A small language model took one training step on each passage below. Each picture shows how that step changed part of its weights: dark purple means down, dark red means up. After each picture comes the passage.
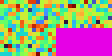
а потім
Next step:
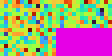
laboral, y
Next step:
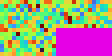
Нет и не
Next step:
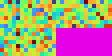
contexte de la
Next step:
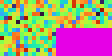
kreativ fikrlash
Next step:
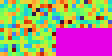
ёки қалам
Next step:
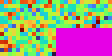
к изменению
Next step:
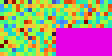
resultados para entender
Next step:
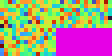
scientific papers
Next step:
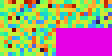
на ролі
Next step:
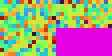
with the position
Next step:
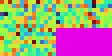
o‘zi ham
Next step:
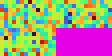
tramo de 12
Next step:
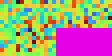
seguido para la
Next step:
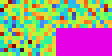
Quran of Islam
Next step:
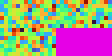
globalização, os
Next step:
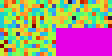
State Medical
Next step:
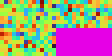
le dosage
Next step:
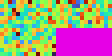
dan religius yang
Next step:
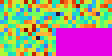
акцентом на
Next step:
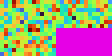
indica que,
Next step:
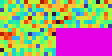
وجہ سے
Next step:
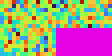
ustida ishlashiga
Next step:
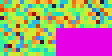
va kreativ
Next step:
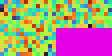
ما هي
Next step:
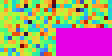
cu participare
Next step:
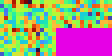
sección 9,
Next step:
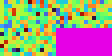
a sua dimensão
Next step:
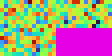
de Santa
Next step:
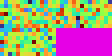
ellas; la
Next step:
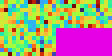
en digitale
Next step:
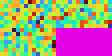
em RV,
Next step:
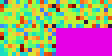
le site
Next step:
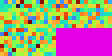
fallo*. De
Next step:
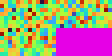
ayollar shu
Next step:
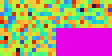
alumno y
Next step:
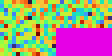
institución del
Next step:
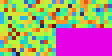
ongiga guruh
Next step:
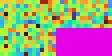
hasil keputusan
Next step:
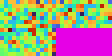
corresponde ao
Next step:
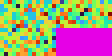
rede INCT
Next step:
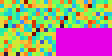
suv resurslarini samarali
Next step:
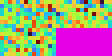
raqamli muhitda
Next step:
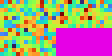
habitual del
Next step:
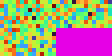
her yeri
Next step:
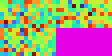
darajasi ham
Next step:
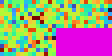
va "Lison
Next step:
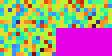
tajribalarga asoslangan
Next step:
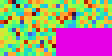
terhadap prestasi
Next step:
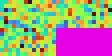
a necessidade da
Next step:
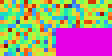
afsonaviy vaqt
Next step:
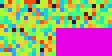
в качестве
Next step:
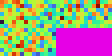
Ao impor
